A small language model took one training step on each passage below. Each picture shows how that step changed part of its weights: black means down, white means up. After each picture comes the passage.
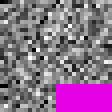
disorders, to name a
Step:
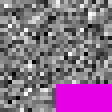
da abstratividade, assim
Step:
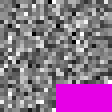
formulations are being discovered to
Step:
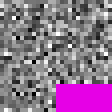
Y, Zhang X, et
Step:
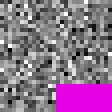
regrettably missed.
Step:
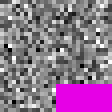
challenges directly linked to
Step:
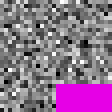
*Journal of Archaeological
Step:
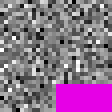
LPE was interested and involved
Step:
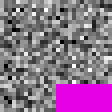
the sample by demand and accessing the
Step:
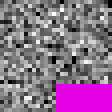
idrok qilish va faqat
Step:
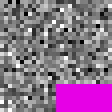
Occupational Health"
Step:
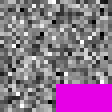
ta‘sir etuvchi asosiy
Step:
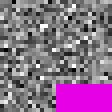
jamoat tuzilmalari
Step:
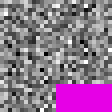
заиканием. В
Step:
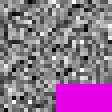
авантюризм и
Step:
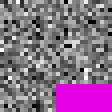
was studied in order to evaluate its
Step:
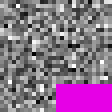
je do kraja dana
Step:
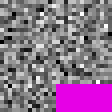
decision on its own initiative. On the
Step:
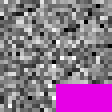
навичок, зокрема
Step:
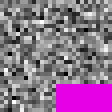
estaban enterrados en hoyos
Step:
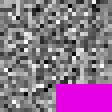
and open-ended questionnaire was used
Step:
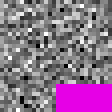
xona haroratida 12 soat
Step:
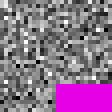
pagante 6 lire,
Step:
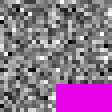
did not significantly affect the developmental
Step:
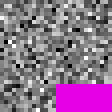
ablated fibre, showing
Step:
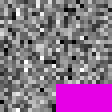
the case in difficult topics -
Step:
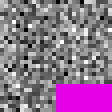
and recommended that emphasize
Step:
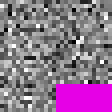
conceito de habitar, que da
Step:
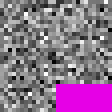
prevent avoidance of) a
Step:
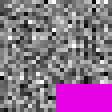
iluminação (luz e
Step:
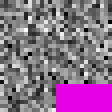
of leaves and leaf area.
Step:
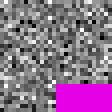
Bereichen digitale Methoden
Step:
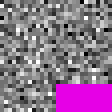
claves, distribuidas por las
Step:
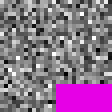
költsége. A
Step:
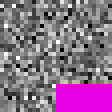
g, \mathcal{H},
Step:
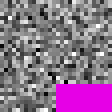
amalga oshirish jarayonlari
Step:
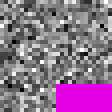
содир этилиши
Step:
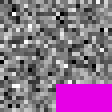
10% by volume, respectively. The
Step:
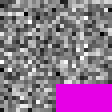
adabiyoti kafedrası
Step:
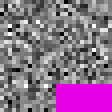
both warp and weft direction.
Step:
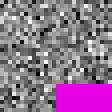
transport tizimini yaratish uchun
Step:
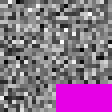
no primeiro mandato do
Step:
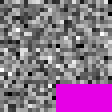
and Work Values of
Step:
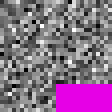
speaking. How to use it
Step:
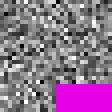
and results of labor activity is a key factor
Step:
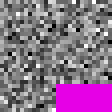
mistakes are usually caused
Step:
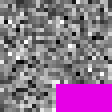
а також статус
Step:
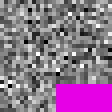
1 g.) for several hours, as
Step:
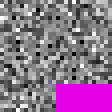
that the access PON segment is very
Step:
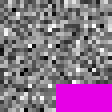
оптимального подбора
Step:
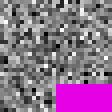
Maturity Assessment für
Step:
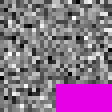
unib chiqqandir“
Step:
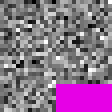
Für die Praxis in
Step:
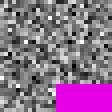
labeled, we can create the
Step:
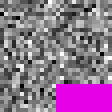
закладів освіти,
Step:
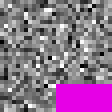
endi, parvoz qil!
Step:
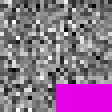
advances from discussions and
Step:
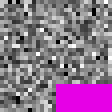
zum Beispiel den
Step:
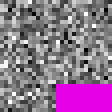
signifikan dan dapat
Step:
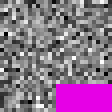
global SNMP management framework.
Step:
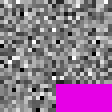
однако их уровень
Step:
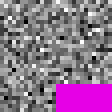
frailty on life satisfaction in
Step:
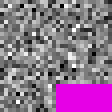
by MPNs, they should provide
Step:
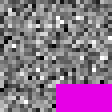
In Конференции.
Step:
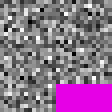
enkele andere landen kent
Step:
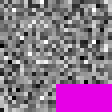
adopción de tecnologías
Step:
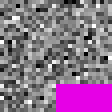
выбросами из
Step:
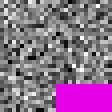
effect in the process of flowing around
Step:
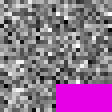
assumably because of metastatic
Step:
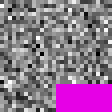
for acceptable increases of the
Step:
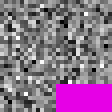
research study used the Perceived
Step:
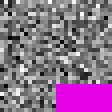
presents the case study of Central
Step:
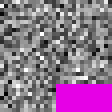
applied and maintained by adjusting
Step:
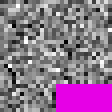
ёй бўйлаб
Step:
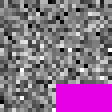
les agrosystèmes
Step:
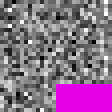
recorded in the study, ranging
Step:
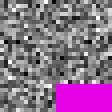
the building block of learning.
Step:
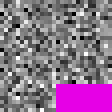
shown in Table 3, and based on the
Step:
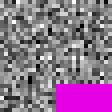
global optimumga yaqinlashish
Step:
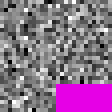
bu fanlarni funlamental
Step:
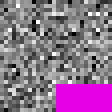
(1 or 0). Here maximum
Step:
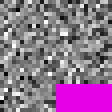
teleurstellingen de
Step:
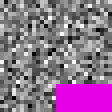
infants – than scientists or
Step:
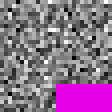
qui passèrent progressivement du
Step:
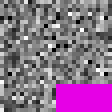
Polikandrioti M.
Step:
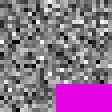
effectively, to provide better services and
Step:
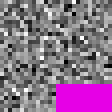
activity in the post-crisis period
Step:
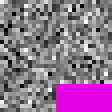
grammar, usage, and
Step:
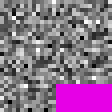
clay and clay soils.
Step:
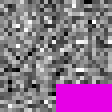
enter or reside in another
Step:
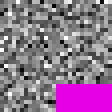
do raziskovalnih
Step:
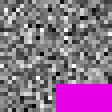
top of the aerosols below
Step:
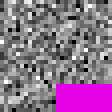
до інформаційної ери,
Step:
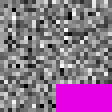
transition, diffusion of a
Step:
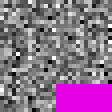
Jahrgänge* -
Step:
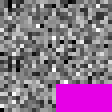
development of methodological support for assessing the
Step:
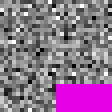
an example, cellulase from
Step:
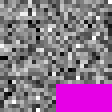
breast tumours. Increased
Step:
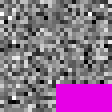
aniqlanadi. Xalq
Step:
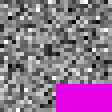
to identify connections across the generated
